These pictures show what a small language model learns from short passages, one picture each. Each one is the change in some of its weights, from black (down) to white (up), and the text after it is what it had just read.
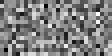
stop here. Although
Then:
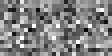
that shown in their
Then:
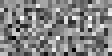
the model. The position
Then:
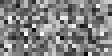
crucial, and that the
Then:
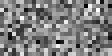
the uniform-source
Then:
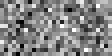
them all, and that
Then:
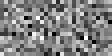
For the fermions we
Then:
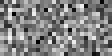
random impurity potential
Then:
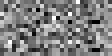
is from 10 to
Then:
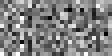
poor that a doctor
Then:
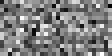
as a result of
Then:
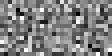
vivo* bone
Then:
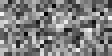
primers is suggested to
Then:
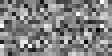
publishing in open
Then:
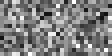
variance is the difference between
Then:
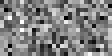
by means of a
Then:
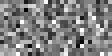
pure air, we start
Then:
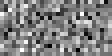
The interval defined by these
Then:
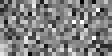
array with each cavity
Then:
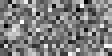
suitable for precision measurements of
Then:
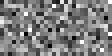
trivial issue raised
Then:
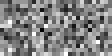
regions, and the
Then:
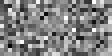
$N$ is the
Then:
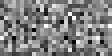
of the cloud. In
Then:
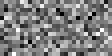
for difference in orbital
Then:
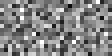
their academic performance.
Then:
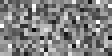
improve the performance, in
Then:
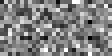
bring changes in the
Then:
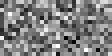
and relax the constraint on
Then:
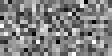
reported for first time in
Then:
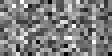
We show a picture of
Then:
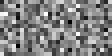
Research's Subjects
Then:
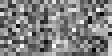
ellipsoid is
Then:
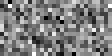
giving dimension of the
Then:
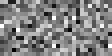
nodes are equal.
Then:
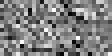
increase in VCMP
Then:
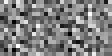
section 4. 2
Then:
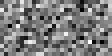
a collective transverse flow velocity
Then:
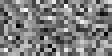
jittered sampling scheme
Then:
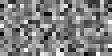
were infected with
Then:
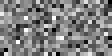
is good enough: A
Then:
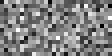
time a parton
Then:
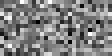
and touch fully
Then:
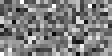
70 ks), giving
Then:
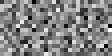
a rather fast process,
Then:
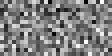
plot for the function
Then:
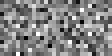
not occur again. Because
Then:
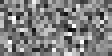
Union to conduct
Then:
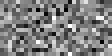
is not expected to
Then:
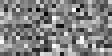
is simplified through a
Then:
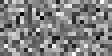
UCP's computation of
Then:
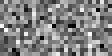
completion. In order
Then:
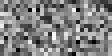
provides the field equations
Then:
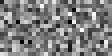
with falling*)
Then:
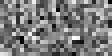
Commission PIA
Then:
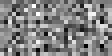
stairs. It
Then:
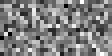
alarming levels.
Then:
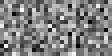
development of new lead
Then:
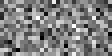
we present a complementary
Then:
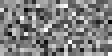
the signal. That
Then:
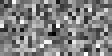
signal patterns by manipulating
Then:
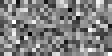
solutions: Determine
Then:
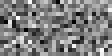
L. Ducas
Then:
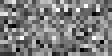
Lym- phoma
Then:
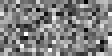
is the independent variable while
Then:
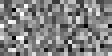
vocation. The
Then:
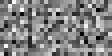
direction of demand change.
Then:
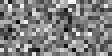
first isolated and subjected
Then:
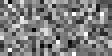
get a permanent
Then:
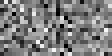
absence of spontaneous
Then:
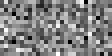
evaluating it for individual
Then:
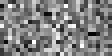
were non detectable
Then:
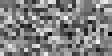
and captures the structural
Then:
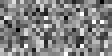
of synergies,
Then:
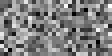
metaphor "
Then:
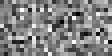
infrastructure. Key
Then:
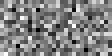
that pioneers
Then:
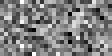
to compute the energy loss
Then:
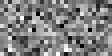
each coarse channel
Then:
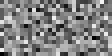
will result in signal
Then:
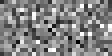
network: **the
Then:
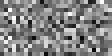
Volterra system
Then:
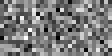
THE UNREST
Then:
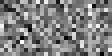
turbulence model and for
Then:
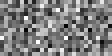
a black spot
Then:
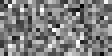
project} About
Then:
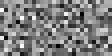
the CVE details
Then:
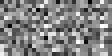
in job creation,
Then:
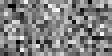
Verde, the
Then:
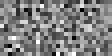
males showed a weak
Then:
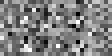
aged group. Another
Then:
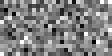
example, in quantum computing
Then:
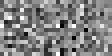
that while standard cosmology
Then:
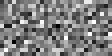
central tracker segments
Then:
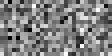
absorbers, whereas
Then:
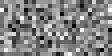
the first law must still
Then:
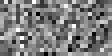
From these curves it is
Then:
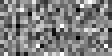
Study: - There is
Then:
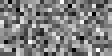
located near the collision
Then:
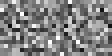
tunability of interactions in
